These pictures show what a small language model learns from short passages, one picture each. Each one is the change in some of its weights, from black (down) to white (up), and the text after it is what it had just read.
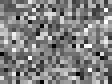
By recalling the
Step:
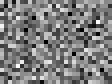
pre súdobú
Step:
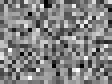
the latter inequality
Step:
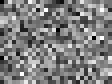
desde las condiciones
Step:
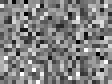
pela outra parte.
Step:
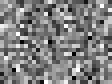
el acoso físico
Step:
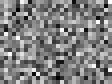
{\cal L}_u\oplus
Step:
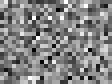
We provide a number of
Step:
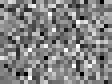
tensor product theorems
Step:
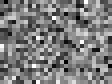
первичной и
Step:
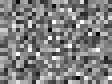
CMI$: Es
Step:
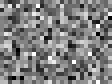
%\end{equation} This
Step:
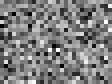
a suitable mapping
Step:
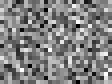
on the optimization problem
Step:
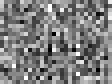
Edgar J,
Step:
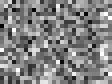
maps all fibers of
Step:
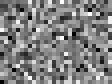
with concurrent
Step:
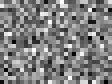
following elements: \bea
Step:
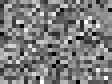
diluar untuk
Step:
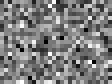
на единую
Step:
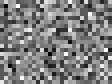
sub-lots, which
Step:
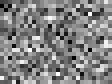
a direct consequence of the
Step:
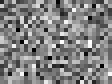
results of section three were
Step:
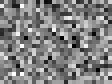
test this. After
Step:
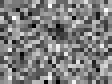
о равенстве
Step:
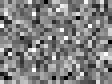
arrive at the final
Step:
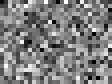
i.e., there exists a
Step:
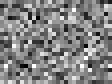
recurrent words
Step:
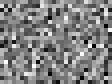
the reactive power
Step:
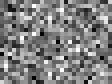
forces $\phi$ to be
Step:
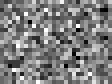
travesaño de
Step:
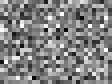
needs to smooth
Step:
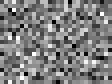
\circ_\lambda)$ is the
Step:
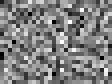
of sufficiently small
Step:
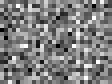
integral becomes
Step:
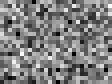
forms a commutative
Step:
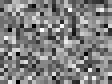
de protagonismo
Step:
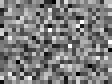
5. Usmanovich
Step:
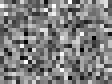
emblemático de
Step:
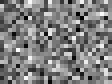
mysteries of the
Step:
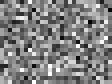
chosen by choosing
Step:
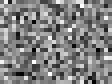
is defined on these basis
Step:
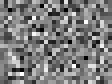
vienen integrados dos
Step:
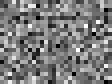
tomondan qarash
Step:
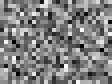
of all measurable functions of
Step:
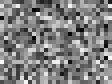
Resolution," Theorem
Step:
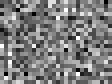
доверия в
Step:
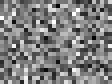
lato destro di
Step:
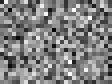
com pacientes com
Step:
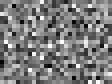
\begin{eqnarray*} &\
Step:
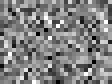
in dimension $3$ when
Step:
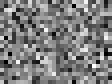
many pre-images
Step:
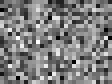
С., Смолян
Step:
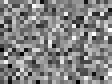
\limsup_{n \to
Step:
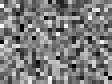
этого сорта.
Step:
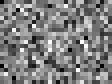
notations} Before
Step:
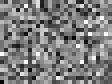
fiables en su
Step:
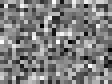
UF emerge como una
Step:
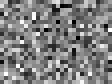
as the Taylor
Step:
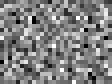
dx^C\) for
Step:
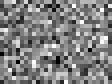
constant outside the
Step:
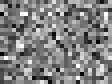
According to the
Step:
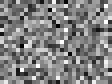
section 1 of [Kudla
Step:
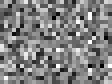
This is the situation
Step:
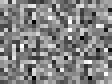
is used that corresponds to
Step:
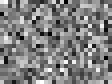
identify the parameters that
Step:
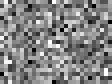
inverse transform%
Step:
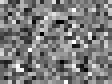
resultados ruins,
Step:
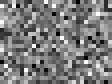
на излитане
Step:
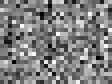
Let \pv M be the
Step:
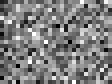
\varepsilon_{xy} =
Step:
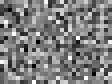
(this is a well
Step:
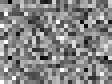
maps one to one to
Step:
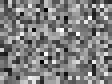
We need a few
